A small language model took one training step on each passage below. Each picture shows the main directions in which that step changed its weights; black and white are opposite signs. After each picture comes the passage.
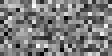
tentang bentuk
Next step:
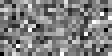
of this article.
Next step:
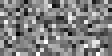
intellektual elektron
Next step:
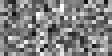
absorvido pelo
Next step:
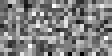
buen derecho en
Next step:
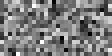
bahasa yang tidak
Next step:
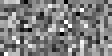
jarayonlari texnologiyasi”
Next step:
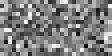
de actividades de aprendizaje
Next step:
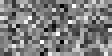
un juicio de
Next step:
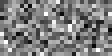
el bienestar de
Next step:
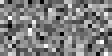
zijn toezicht
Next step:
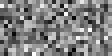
ba'zi hollarda
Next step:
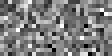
Kutsal” alt
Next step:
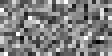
davomida egallay
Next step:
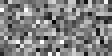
malakaga ega
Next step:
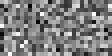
punir aqueles que
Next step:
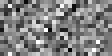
которую надевали
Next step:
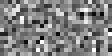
Важно е
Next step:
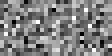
tanto, reciben más
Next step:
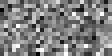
época que
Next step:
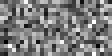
va tezroq javob
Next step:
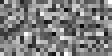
kundalik jismoniy
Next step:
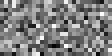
der Deutschen Einheit
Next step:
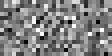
давления холодного
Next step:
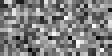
sus pares y
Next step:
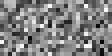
в скобках.
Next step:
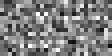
*О надежности
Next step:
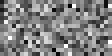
niño en sus
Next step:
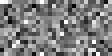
proses di mana
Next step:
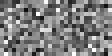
ini juga sejalan
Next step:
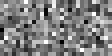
muomala qilish kabi
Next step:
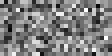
anak bukan untuk
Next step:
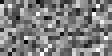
casos seguintes
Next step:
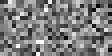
com as domésticas
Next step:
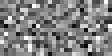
yöntem ile geri
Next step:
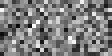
het management zich
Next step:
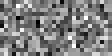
bo‘lar yuz
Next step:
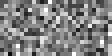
za asili na
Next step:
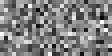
entre o início dos
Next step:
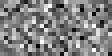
актів – це
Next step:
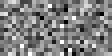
результате изменения
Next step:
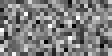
la schimbare,
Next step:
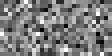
fikrli ayol
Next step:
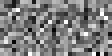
педагогический институт
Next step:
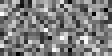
Respublikası IIM
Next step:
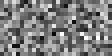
xususiyatlari shuni
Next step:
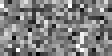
cosmos y no son
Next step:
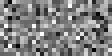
superiores a la
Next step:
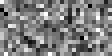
yoqimli va
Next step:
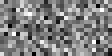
yirik ilmiy
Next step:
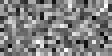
topish, tuzlarning
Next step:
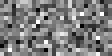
and amending
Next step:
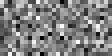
nos conteúdos
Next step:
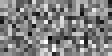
Republik Indonesia.
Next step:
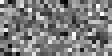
analisadas a partir de
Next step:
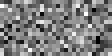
da intensificação
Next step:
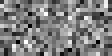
beklar deya
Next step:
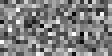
Шу орқали
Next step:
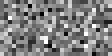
in the economy.
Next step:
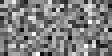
dieses Modell gut
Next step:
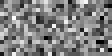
Educação Básica
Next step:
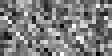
García Juan
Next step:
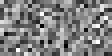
для підприємства
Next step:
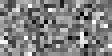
нації. Як
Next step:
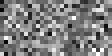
en la optimización
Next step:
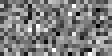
de formation en
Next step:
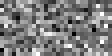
Ensino médio
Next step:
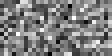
uchun banklar tomonidan
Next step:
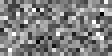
alumno la
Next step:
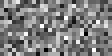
й досконала гра
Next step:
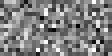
etish aholini
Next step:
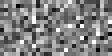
seja rápido e
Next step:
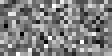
meningkat sebesar
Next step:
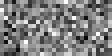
lumière les
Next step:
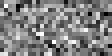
его знакомые
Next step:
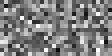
no entanto,
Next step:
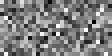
A diferencia de la
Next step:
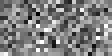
en parlant
